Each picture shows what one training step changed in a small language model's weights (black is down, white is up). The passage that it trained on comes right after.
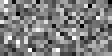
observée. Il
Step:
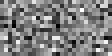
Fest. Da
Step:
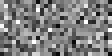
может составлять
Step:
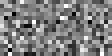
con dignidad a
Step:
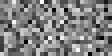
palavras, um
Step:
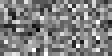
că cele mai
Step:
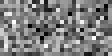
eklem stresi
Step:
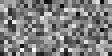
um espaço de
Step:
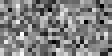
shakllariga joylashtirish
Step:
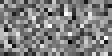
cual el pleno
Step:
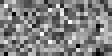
a fim de que
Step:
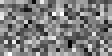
todas luces el
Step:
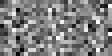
активів складний
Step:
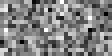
Journal of Contemporary
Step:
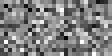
Rosa e de
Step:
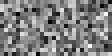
fanidan virtual
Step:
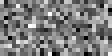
portreti va
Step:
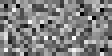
relato da experiência
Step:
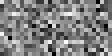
yordam beradi. Estetik
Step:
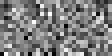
duch keladigan amaliy
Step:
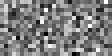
що є особливо
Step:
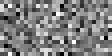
piuttosto una
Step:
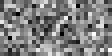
e descentralizada
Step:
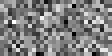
um maior risco de
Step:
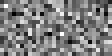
Харарі у
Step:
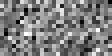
monuments, les
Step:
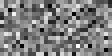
oldin ma‘lum
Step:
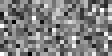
насилия может быть
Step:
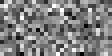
se consolidó como
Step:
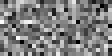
huquqlar prinsipi
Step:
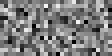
ist, hängt
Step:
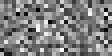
in Slovenia
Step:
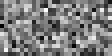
decât foarte
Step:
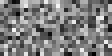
bahsine yer
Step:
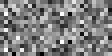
da situação de
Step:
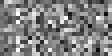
seguinte forma o
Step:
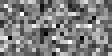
ruh va keskin
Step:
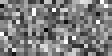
aandacht aan
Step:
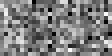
education to the development of
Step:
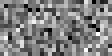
Sosa, G.
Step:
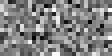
уларни амалга
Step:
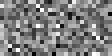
calidad, quien se
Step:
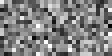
embarcado, geralmente
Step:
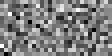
ноября того
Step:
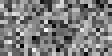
qiladi. Ana shu
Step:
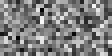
с применением программ
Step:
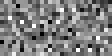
davrida shaxsining
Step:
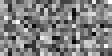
применения новых
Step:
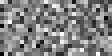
ajralmagan holda
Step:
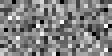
clínicos do
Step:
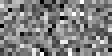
juda muhimdir.
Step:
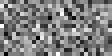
base en la que se
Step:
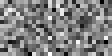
les écoles de
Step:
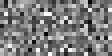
und nachhaltig in
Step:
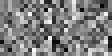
va o'z
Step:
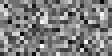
morte significaria o
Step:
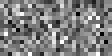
de acesso livre.
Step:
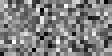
с винтовой
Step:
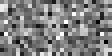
CLIL —
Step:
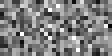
enfrentamento de um processo
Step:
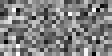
и Индекс
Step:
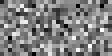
e mediada de acordo
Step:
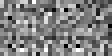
tezlikda harakat
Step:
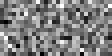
se incrementaría
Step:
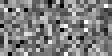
dadil qadam
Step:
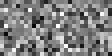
autores la consideran como
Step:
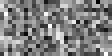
Años sin estudios
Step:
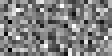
vem se construindo
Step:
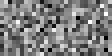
технических культур.
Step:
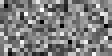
ofertadas pelas instituições
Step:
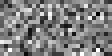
estancias anteriores
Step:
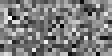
experimentó el mayor
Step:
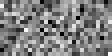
qiladi. Bu asarlarda
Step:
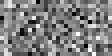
"Es un principio
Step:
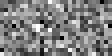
os resultados escolares.
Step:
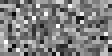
conocimiento aplicado, así
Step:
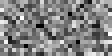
a velocidade
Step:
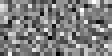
sistemas de evaluación. -
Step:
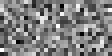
системи адаптації
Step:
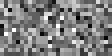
kichik yoshdan
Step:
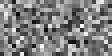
le prélèvement
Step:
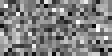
dos resultados. 4.
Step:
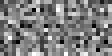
IL-18 может
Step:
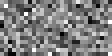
de Bordeaux
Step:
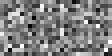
difícil acesso.
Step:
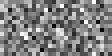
tidak sesuai.
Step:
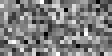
xususiyatlariga ko'ra
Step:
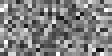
RESUMEN. Este
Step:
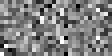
з ймовірністю
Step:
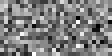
ensino de Biologia de
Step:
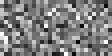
nos encontremos na
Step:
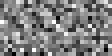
de signalering van
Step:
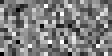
de la flamme
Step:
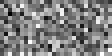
rappresentare la
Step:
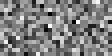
una rete di
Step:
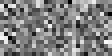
reflexió (és
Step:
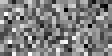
boshqa jarayonlarni boshqarishga
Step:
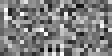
the “acme”,
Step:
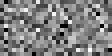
que falam de
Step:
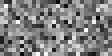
80 UI, com
